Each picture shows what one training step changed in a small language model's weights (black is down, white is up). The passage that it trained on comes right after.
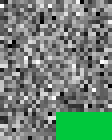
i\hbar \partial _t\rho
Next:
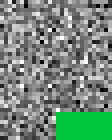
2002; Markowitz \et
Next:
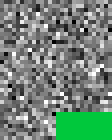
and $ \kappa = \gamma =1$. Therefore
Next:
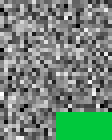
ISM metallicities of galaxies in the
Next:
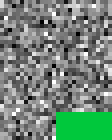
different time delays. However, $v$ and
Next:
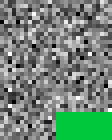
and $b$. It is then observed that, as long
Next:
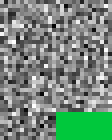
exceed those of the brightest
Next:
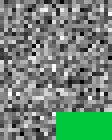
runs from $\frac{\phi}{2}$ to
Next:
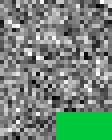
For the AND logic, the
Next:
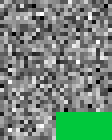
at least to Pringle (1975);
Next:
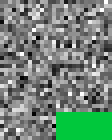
is related to the RC time constant of the
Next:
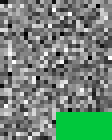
junctions at even lower $T$, where
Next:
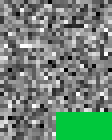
antiquark spin symmetry. Using the effective
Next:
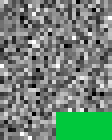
and the fading coefficient of the channel from
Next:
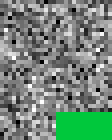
G}$ of all solutions to the BPS equations of
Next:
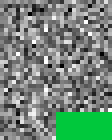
two separate bodies: an internal
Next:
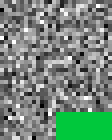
speed as a function of baryon density
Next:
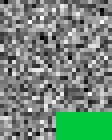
metric or estimation method, requiring only
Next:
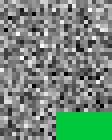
proposed 4D tight-binding lattice model
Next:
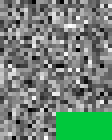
in the sense that, as the PAH emission
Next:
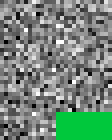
\ee Experimental measurement of the
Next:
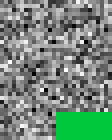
are different. The overall results are shown in Figure
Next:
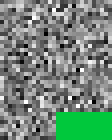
the device. Other participants
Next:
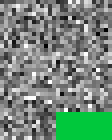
to a pinned BP.
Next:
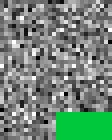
transmitted from Earth, reflected
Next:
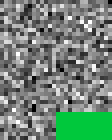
to study SGSs with sizes up to
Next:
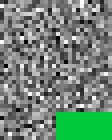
a similar structure, that in the nonsingular case
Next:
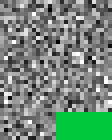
(WPI), UTIAS, The University
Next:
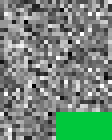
phys} = \mathcal{L}_{\rm
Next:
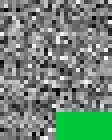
engagement, with different digital
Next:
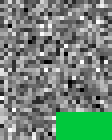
is elementary to see that the inversion from
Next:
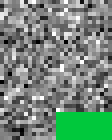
\le 1$. In Fig.~2, we show the
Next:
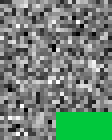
function factors out. Therefore, the fermion
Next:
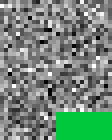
exchange a significant amount of information,
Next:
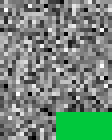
positions of \s{x} that lie
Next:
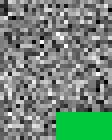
joint Q/U deconvolution. The
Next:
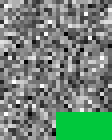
We expect that this setting will reveal the
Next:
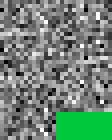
lens galaxies are fainter than the limiting
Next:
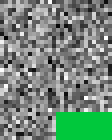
the model is always maintained via the
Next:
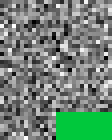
flavors $r$ and $s$.
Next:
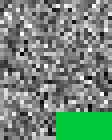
decreasing the detuning of the
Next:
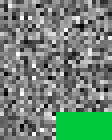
complete our worksheet to have {\tt
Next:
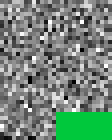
infrared, optical, and X-ray
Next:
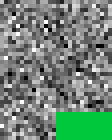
depends on the cognitive weight
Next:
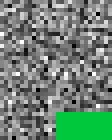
detailed workload patterns for big
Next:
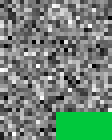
{\it Department of Physics and
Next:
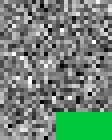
$\mathcal{X}_k$ exists, this
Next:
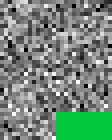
stochastic downscaling operation with
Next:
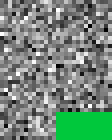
mechanism). What remains after this is the
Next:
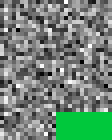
Before moving on, we point out that the
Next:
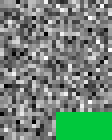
cavity. On the internal testing
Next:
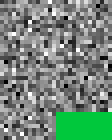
the AI strategy [55].
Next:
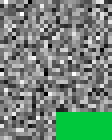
with non-uniform coupling strength
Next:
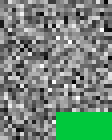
left in Fig.~\ref{fig1}),
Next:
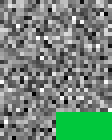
the dimensionless parameters finally reduce
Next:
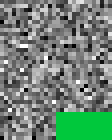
and target base. The response
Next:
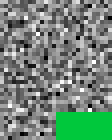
tokens. With the metrical signal
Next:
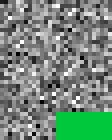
limit the damages) or extracting a new
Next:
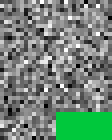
measurement of the CME velocity and mass from the
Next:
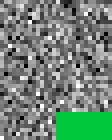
which indicates the spectrum of the test
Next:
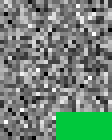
in an evenly-spaced $2 \times
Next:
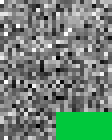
\noindent \begin{centering}
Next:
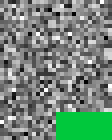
to superposition coefficients in the ontological
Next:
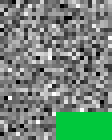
diamonds) and particle-particle
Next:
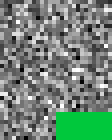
of the average repulsive trion-trion
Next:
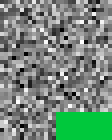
further light on the models of LFDM.
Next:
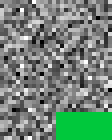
but have a non-zero stiffness,
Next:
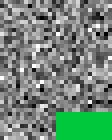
= \Gamma_h/\Gamma_h^{\rm
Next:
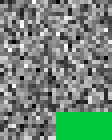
to diffraction of a laser beam.
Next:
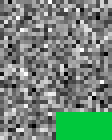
stars were analyzed. The list of
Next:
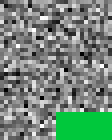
conduction band, with the impurity sitting
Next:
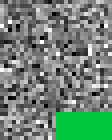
average for a weak field on a flat
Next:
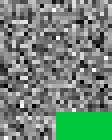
an ODE with respect to the variable
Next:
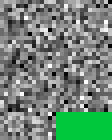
influence. In this work we study the result of
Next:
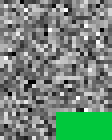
The sparse literature on personal
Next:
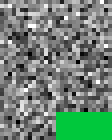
black hole (BBH)
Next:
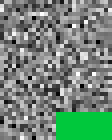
the number of DLA fields at our
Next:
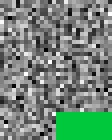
in Fig. \ref{RD}. To begin
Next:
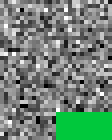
M. \quad (26)$$ where the parameters are
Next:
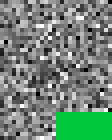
value for $z$, and corresponds to a constant
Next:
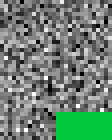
terms \cite{sengupta1}.
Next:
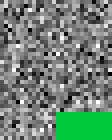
expressed by the eigenfrequencies
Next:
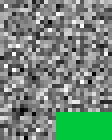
copy of $v$. \item
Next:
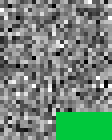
observations.} \label{tab:obsinfo}
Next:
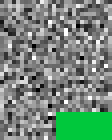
on the above parameters is examined in
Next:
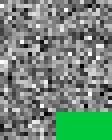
is devoted to the comparison of our
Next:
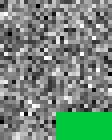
\delta \boldsymbol{a}_p + \delta
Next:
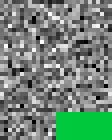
quark using a method that compares each
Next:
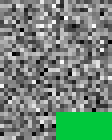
signal processing methods are compared in terms of
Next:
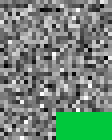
studies and surveys for SNRs
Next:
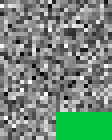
object, its view remains the same.
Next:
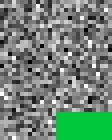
due to complexity of the relevant
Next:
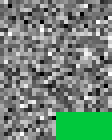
involution $\mathcal I$ eliminates the
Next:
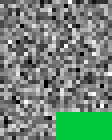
was spinel oxide formed on
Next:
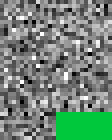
behaviour by fitting a power-law to the
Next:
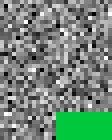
High pulse repetition rates
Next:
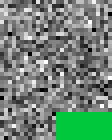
studied at the LHC in QCD
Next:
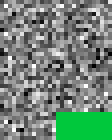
changes being returned in the
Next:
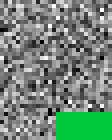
order $1/m_Q$ in the
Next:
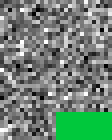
of 32, a learning rate of
